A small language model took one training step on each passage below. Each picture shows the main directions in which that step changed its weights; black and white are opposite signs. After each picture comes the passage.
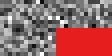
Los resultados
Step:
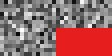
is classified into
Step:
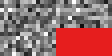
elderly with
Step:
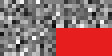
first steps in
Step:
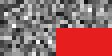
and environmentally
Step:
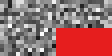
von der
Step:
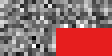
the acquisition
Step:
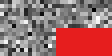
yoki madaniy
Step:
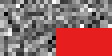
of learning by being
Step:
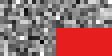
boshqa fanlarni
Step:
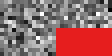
sifatida namoyon
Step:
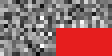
end up as
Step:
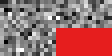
riz aura
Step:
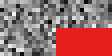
razão de
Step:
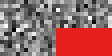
study was to
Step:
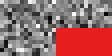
m depth
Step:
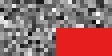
In India,
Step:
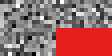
and Distributed
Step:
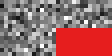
la auditoría
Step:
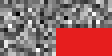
be continuously
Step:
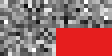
were ranging
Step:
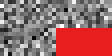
impact on the environment
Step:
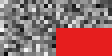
the same fundamental
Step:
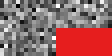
в список
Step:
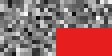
male and
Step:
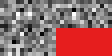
observation since
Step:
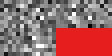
uma região
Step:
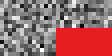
to the movement
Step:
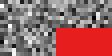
task has found
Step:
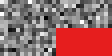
may follow a
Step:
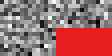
In Korean
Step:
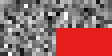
Mid X
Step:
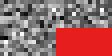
origin. The
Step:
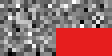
el propósito
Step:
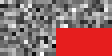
model detects
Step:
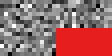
in the group of
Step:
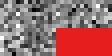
and choose
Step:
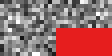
de determinar las
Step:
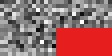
behaviour. For
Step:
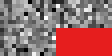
a stable mean
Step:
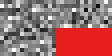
en tanto que
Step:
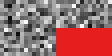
of COAL
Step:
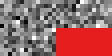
1 Victor
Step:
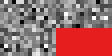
Mention should
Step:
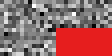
proteger sua
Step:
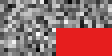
This paper does not
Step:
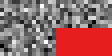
– Bugun
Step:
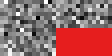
the spectra
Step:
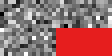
requirements for the
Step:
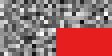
the issues.
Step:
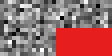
ECTS – European
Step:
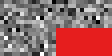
promotion de
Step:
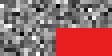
professores e
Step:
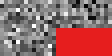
que versem sobre
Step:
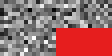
depends on the
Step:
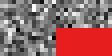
2). These
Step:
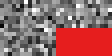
The BaP
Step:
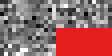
we know that they
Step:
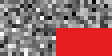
problem in Down
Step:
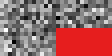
the services include
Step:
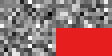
thousand years
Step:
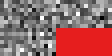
A guide for
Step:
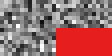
devices and
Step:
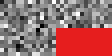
valuable part
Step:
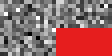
the sake
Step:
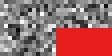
la calculadora
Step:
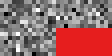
sociais mais
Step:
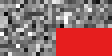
of research was
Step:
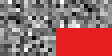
estão nas
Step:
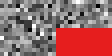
la participación de
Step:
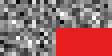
changes occurred
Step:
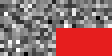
in the study.
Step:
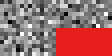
regression in
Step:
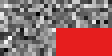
text was structured
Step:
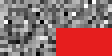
release of energy
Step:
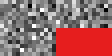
the emotions
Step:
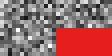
the effectiveness of
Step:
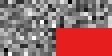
addition to the
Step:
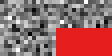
Hal ini
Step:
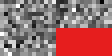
of territory
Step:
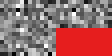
também como
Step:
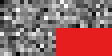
records could be
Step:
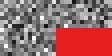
well as social
